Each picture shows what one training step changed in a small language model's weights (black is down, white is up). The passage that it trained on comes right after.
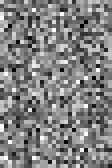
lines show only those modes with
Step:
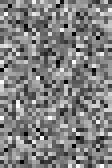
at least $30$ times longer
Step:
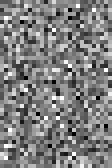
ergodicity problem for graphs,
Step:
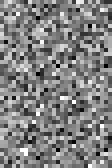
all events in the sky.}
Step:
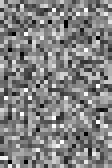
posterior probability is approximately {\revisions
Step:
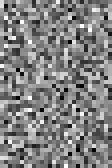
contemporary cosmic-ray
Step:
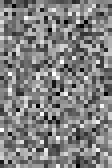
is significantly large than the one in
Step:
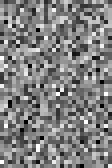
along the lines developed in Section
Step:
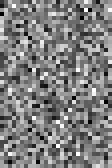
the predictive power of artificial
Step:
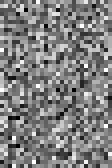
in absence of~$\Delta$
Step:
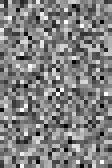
the first one or two years after
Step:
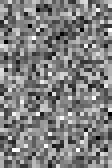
with cumulated nowcasted
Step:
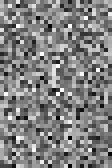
The exploration of exotic
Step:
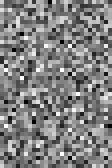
is phase-sensitive and its
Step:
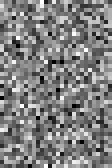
small scales, largely focusing on
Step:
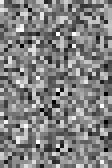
the unitary point, where the atom
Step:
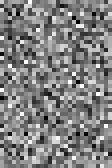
BH process is negligible.
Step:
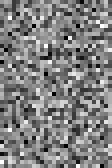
U.S. Dept of
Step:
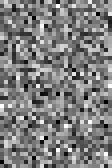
*IEICE Trans.
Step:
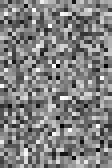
connected graphs are the limiting case
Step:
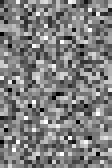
generated through system identification can be either
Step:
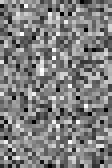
until acceptable agreement was obtained with
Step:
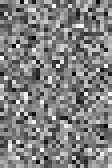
version of the IFM
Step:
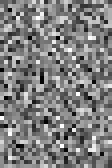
typical particle trajectory. The green and
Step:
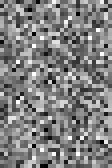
Schematic cross sectional view of
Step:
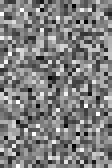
defined up to a phase factor as
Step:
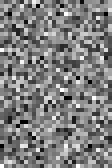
- \\ Bonafide &
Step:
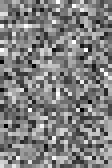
by \citet[Proposition
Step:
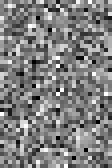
is the APPLE-II
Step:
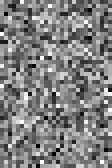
however not the case. Let us
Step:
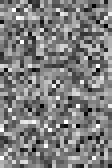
Such property enables gels to
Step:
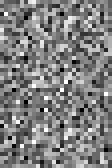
the lowest bound state in the system
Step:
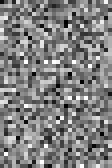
the microscopic scaling we consider,
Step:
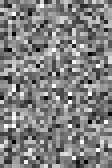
thresholds are normally distributed
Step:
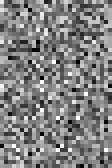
the hydrostatic pressure $p$
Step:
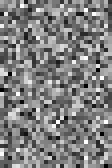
contain, besides the dataset
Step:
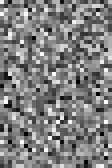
where the survey is complete, the
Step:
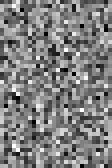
parameters} We calculated static meson
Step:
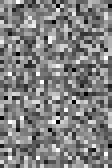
Green-Schwarz term in
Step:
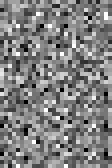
with OpenMPI causes
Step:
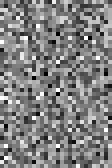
accurate configurational sampling of the phase
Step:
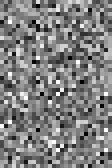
associated with the percolating cluster
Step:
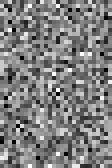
VSIs, whose voltage gain
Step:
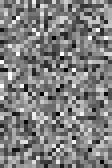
arguments. Since the key step to
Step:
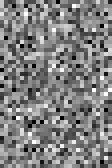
line) the expected change in position
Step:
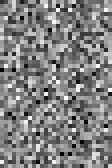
is explained in the text.}
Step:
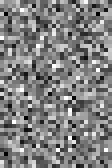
construction of the catalogues include differences
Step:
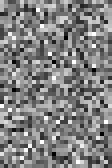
$) leads to the avoiding
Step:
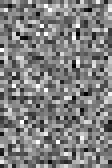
\int d\omega\,
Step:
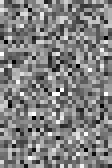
the absorption is filled in by
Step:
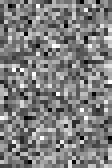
journal reference. A Perl
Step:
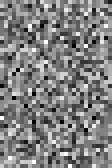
mechanical retention process upon impact.
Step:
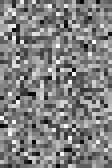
element interaction requirements. A qualitatively
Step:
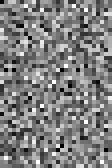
the mapping injective by setting
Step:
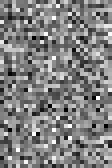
% Comment out if separate title
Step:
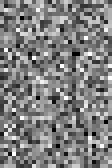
accessible auxiliary
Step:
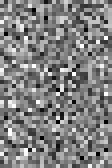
of the string corrections to the
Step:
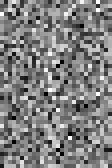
identify its radial number is 1 and
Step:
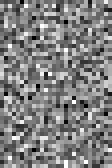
to photons that we can finally see
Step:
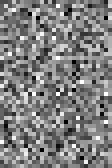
caused by the nonselective measurement
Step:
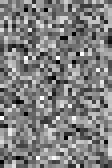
(QUBO) representation.
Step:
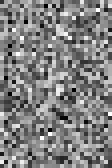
are dominated by H$_2$
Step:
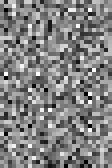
and mass spectrum of charm and
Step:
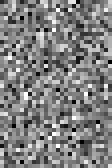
criteria discussed in the text.}
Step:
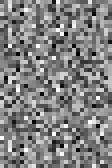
sets whereas high-frame-rate
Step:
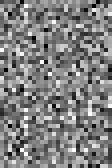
of spacial multiplex and
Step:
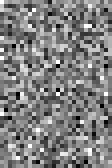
precalculate the values of
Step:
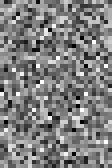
expressions of $p_1$
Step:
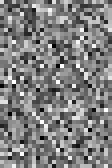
For a Schwarzschild black hole,
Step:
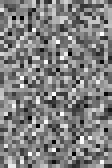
seeks a spherically symmetric solution
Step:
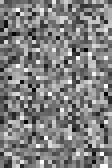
Astronomy, Princeton University;
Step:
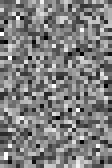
system. Importantly, although
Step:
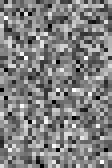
that for each oscillator the driving
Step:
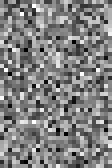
It is therefore sufficient to study the
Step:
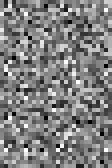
the general form of the gauge and
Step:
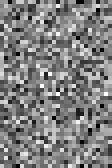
to create the last 8 linear
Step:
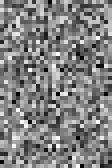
is negligible except at the initial
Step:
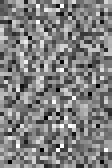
the high latency and low bandwidth
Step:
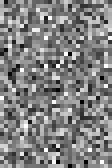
to be the most probable
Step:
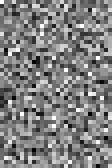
plays listed in {\sl The New
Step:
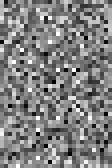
to solutions derived in extensions of
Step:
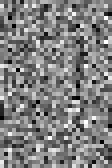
interplay between inertia
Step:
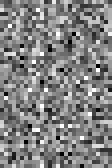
approximately supported also by microscopic numerical
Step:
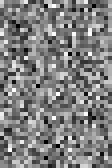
modulation of variable capacitances
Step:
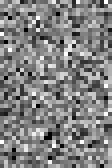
momentum. Several experiments based
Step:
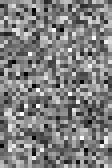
(case of cyclic orbits)
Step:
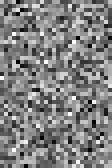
\section{Conclusions} The
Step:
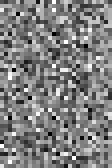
variation term under translations.
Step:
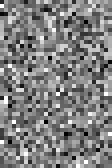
line is the best approximation. The
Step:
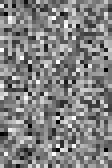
in the graph. Note that the
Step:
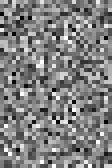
horizons from the limit order
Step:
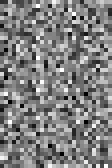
*tan*δ against temperature,
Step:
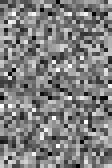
and Brito, F.
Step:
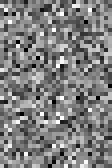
wavelength for a given frequency. These
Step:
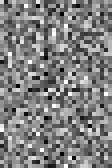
ratio of the mean energy of electrons
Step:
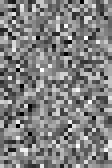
EdNet} In this
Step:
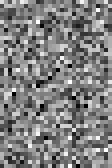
and answers manually checked
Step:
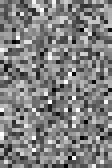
hole X-ray binaries
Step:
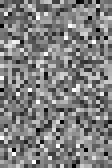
in a 5D Spacetime.}
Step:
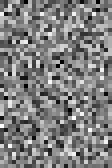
1 and 2. The number of
